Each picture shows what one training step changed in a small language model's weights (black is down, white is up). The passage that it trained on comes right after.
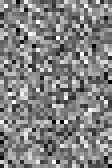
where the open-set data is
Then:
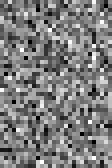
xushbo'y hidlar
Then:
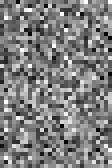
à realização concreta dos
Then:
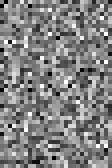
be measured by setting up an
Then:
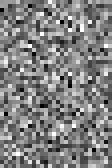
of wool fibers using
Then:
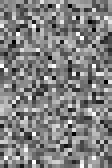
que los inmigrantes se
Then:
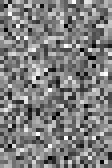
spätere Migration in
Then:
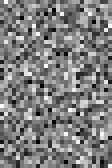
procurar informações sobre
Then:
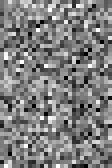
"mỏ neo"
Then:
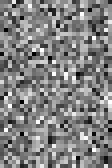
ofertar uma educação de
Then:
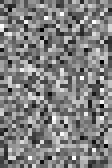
son of a wealthy
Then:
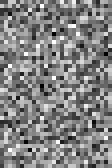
of inelastic collisions)
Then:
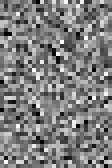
Hansard nur mit
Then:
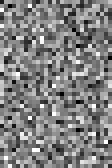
\vec{p}_B \cdot
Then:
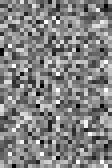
gas phase chemical processes,
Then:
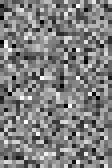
de la República
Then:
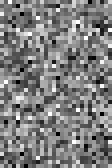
the electrolyte were a
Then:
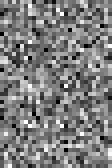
venit și
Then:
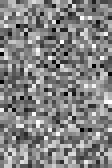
comply with license
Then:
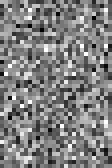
planos en sus diferentes
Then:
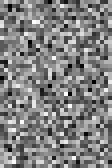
discussions. This work was
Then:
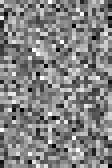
less is the applied magnetic field able
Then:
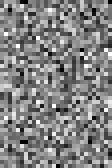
ЎРНИ ВА
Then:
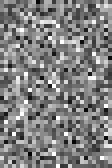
\documentclass[ ,final
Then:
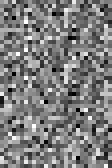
bajarish. 4.
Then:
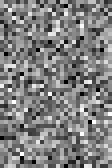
at no energy cost, while
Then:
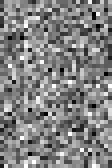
fit} Before presenting the
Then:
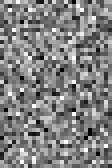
$N_c$. In order to
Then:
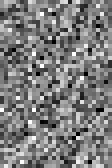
leads to unwanted terms
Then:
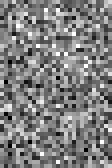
Materials: The Los
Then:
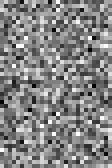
energy spectrums remain qualitatively
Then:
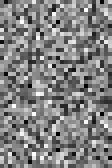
the calculations for the structure
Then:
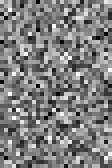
\partial t$ for five
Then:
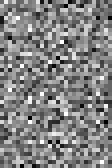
and regeneration effects like color
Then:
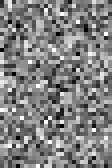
Kidnapping, Tax
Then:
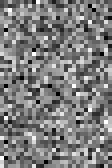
бляшек при РА
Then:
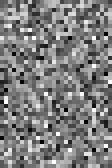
see also the discussion of
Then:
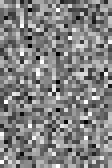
reviews \textbf{S}
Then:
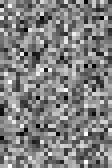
Now we will investigate another
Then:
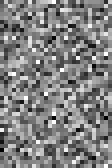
in time $O(s^2
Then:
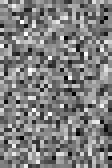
scalar field is geometrical
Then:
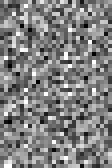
study. *British Journal
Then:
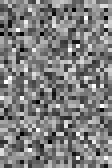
oder sogar eine aktive
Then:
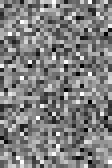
\end{equation} The probability
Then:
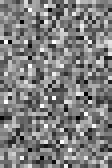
meta-analysis //
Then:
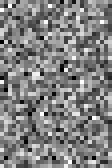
lido, não somente
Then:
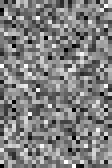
extended to February
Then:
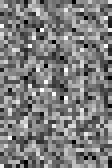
inside silicone
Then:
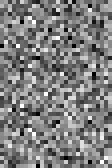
intereses personales de
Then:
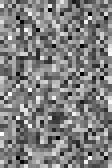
\toprule & &
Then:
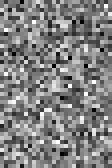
With three protons outside
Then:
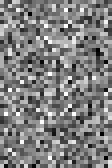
II, Natural
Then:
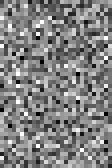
180°$, and the second
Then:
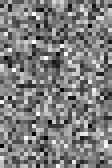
o'ylarkan -
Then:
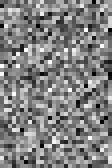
typical value, therefore the
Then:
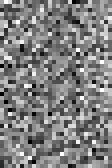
in microchannels and
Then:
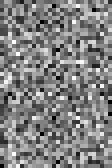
is the simplest way of
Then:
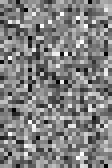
ilgari ham qilingan.
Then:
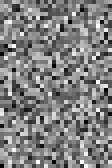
the outer disk (normalized
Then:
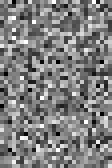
it would increase the speed of
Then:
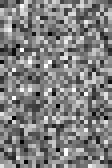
difference changes from the condition
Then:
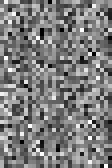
и слабая
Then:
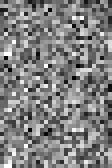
present status). However, the
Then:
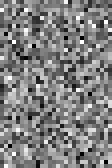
(Figura 7). Cada
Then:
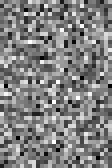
symbol $\otimes$
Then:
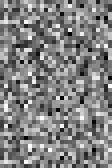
con la enmienda del
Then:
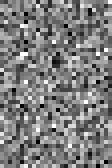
& & \checkmark &
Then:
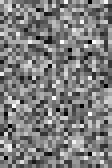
in holography at
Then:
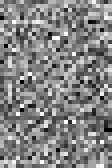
order to really compute the
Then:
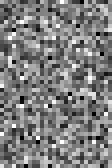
todos os equívocos
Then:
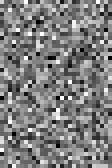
outro lado, é lei
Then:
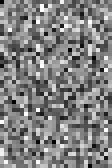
xodimlarga doimiy
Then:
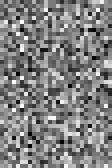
chiqish quvvatini
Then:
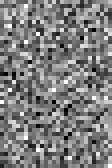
constant under the log, which
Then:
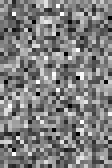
is enhanced by
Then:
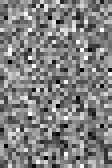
has become clear that systematic
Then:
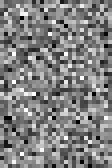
of thermodynamic structures,
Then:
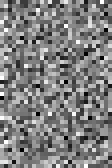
the Medicina 32m
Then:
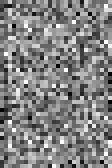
are $\sim$95\% of the
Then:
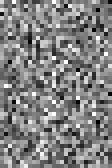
$T_1 \approx
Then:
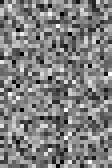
Bu hadisədə
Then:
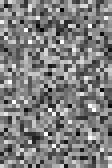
boundary conditions in downstream
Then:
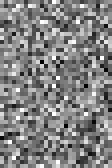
the relative particle velocity, $\mu$
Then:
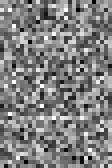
learning task, via communication
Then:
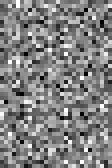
Practitioners commonly
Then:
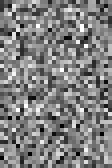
prevents current practical implementations from
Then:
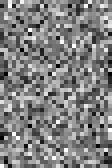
is a reciprocal lattice
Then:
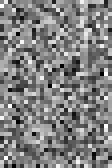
perusahaan 63
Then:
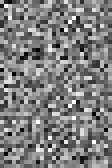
vector sum of all the
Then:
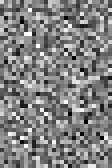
University of Petroleum and
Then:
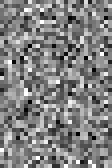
Funcional Keywords
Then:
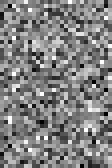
interactions which we want to
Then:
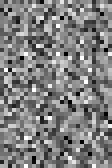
kam bo'ladi.
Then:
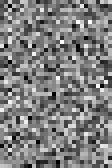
ze recht hadden op een
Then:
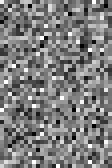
may not always reveal
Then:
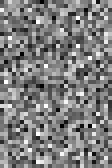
doim ham mavjud
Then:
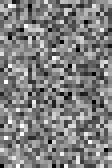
on global standards."
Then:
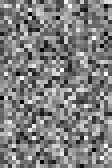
a ludicidade na educação
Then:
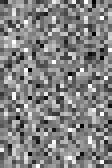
Annotatsiya. Ushbu
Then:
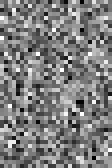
adaptatsiyasi va
